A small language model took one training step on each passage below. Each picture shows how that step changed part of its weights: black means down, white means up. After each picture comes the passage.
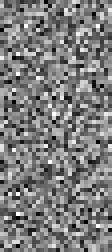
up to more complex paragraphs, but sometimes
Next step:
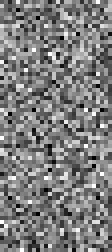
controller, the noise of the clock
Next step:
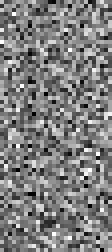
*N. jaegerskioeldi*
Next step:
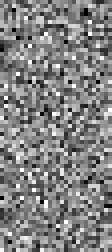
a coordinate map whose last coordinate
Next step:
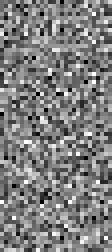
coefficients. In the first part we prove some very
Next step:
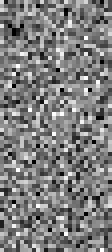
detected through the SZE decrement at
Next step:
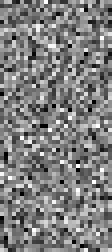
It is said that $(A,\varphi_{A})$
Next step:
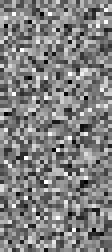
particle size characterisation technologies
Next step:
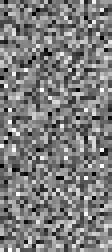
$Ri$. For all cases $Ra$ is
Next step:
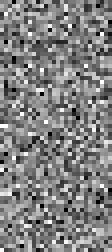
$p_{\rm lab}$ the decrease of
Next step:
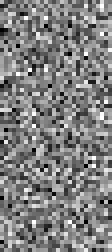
are among the most severe visceral
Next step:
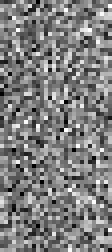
of pro-angiogenic and
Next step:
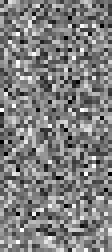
the most psychologically affected group
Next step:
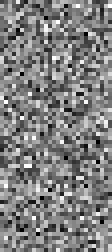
respect to their ageing. Corona
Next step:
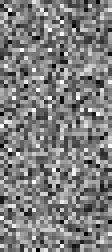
Seyfert 2. We distinguished
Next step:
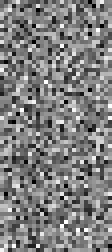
of Mori and Siu-Yau,
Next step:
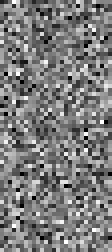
$u_f$ and $v_f$ be
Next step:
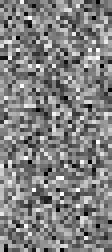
Tanzanian dress culture
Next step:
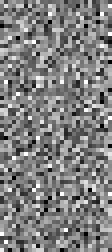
$\# L\cap \mathcal{C} =
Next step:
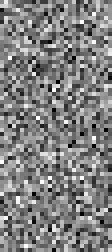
for genus one knots. It is
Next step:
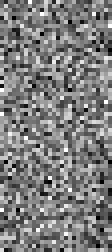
can write an unique soft
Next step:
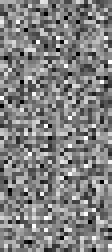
proven to be an effective approach for assessing
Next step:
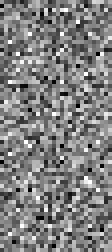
Perspectives in Scalar
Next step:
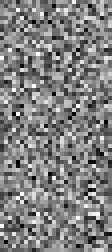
usually contain a large variety of
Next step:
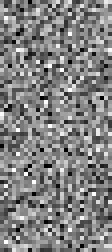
to be able to generalized this measure from
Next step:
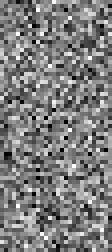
deficiencies and related health
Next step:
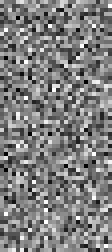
is required to measure change, but change is
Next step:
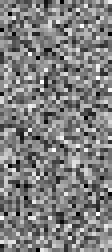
\markboth{} {Shell
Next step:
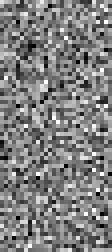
is defined recursively. Thus ${\tilde
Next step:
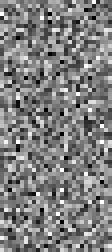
EPS-HEP Conference,
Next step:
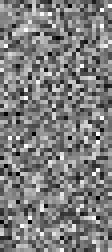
export allow MultiQC to function as a
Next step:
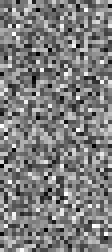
chain, 2) the Atlantic
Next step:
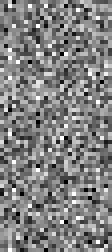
Lembuka, H.M.
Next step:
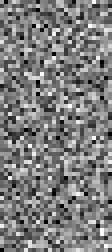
for WMAP data only, and with additional
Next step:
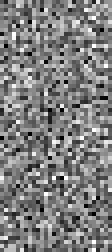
Effects of the Pandemic on
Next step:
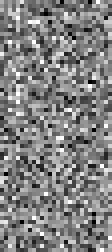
of the ballistic tongue apparatus
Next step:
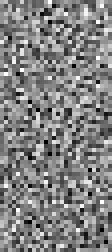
motif consensus for this specific
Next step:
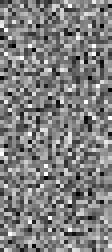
of fields as the ZDG model
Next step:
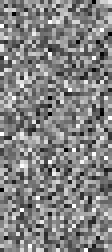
as well as metastable phases like
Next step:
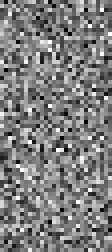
coefficients $A_i$ as a function of the
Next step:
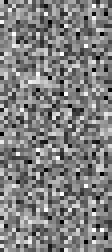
as part of the Autonomic
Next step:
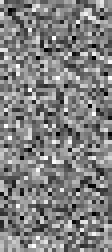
key/value stores. We put
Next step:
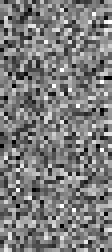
field has been interpolated along $40$
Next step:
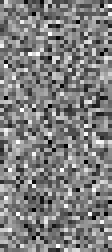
the established schools.
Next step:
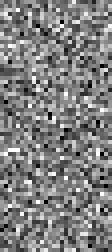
cutoff \cite{Litim} is
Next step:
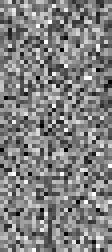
observe the variation of the spectrum in the
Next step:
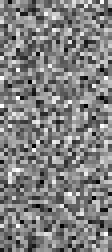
engine mounting support structures, and
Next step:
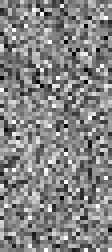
a description of radial geodesics in the
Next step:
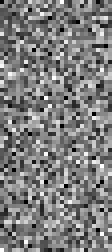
semi-metric associated to $N$ is
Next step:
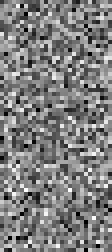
some $x \in \mathbb{Z}_p$.
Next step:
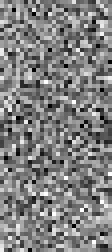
nicotinamide adenine
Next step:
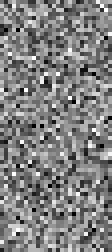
regard to handling complex interface geometry
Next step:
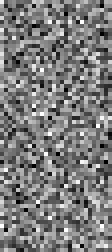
integrate-and-fire model. For example,
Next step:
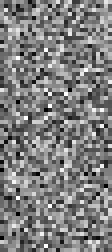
to support learning, because developing teaching
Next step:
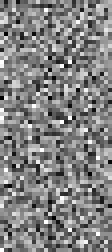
perceptions of the role of
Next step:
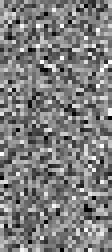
Reetz, J., Gehren,
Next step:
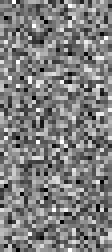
{\it Biometrika} {\bf
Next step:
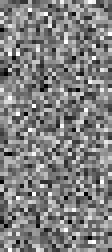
For critical damping, $\beta
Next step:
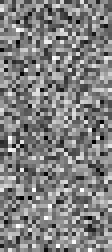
stellar density, central density, and core
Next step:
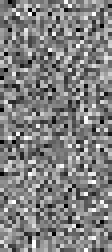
$2$, as it was done in
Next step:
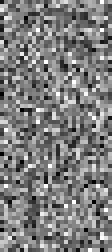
our statistical accuracy (larger
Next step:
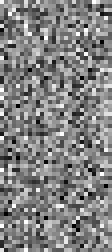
open neighborhood ${\cal
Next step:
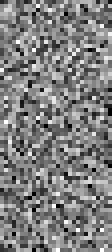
defining such works of art.
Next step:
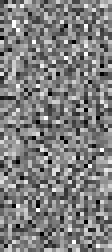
in $\mathcal{M}$, and $\bm B \in
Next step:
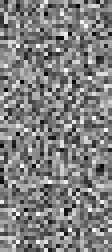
on the incoming signals themselves.
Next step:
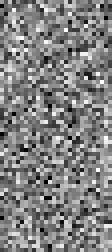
neutrino mixing angle which
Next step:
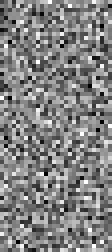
in asymptomatic adults (from
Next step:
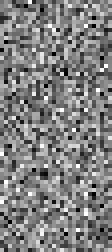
error in the $L^1$ norm of
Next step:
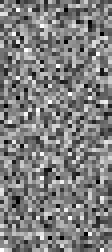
F(\vec{x}), \] in which
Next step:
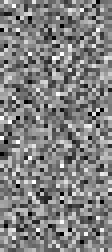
CIC in special cases. For
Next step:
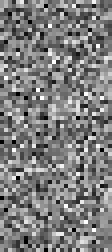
with at most $2^\kappa$ compact elements,
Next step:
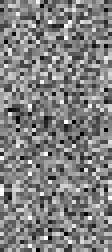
focused much on the rights of
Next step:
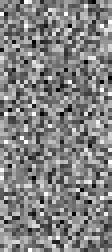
that a collection of linear relations hold
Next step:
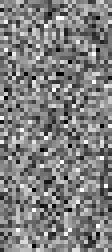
from Section~\ref{secexamples}. The results
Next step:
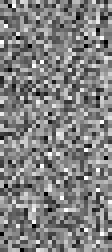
} \author{A.~Buzzo}
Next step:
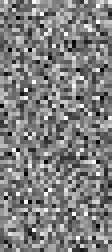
exactly {\it before}
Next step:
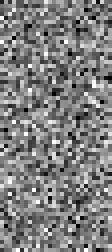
Education is to develop creativity,
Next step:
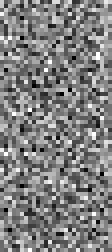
application of computational algorithms and systems that work
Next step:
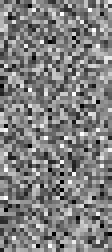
*S. acuta*. Seven of
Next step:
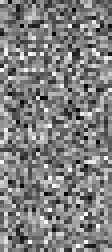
Computer personnel research:
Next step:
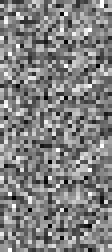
mass segregate out to their larger
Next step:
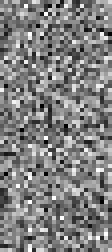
scientific enterprise for at
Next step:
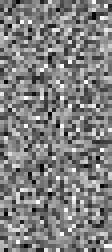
current is only partially conserved
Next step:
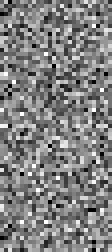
of the time development of the response to
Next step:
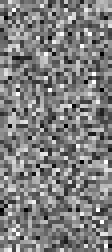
family therapist. These agents
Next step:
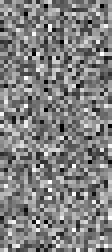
most few. If a pair component is present,
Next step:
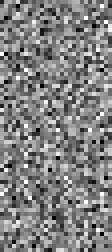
be chosen or $H(G)=k$
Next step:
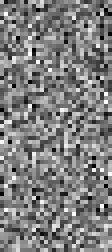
K}\,^J$. The definition of the dual
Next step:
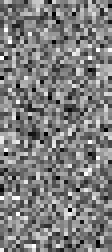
adversarial robustness against
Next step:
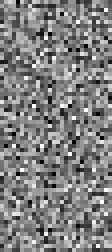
could in principle be encoded in some
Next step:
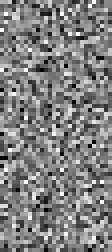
originating from Russia which frequently
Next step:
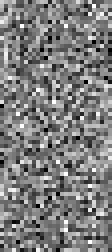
such as warming, provisioning and
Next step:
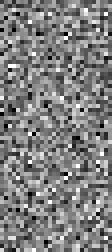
\\ \\ \textbf{Proposition 2.1.}
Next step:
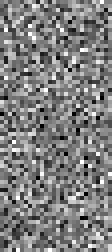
general, there is a $\Zmod{2}$
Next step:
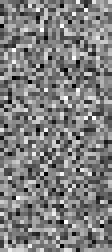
The Legacy Surveys imaging of
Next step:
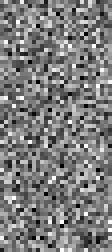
Le Chesnay Cedex,
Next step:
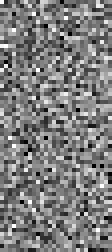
from design to development, deployment, and
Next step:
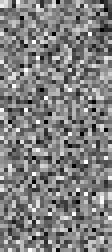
an active constraint means the constraints that
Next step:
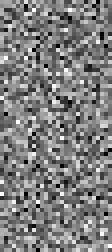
CDM ALPs. For
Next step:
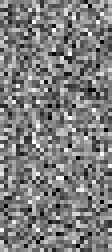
design framework. This allows for an increased
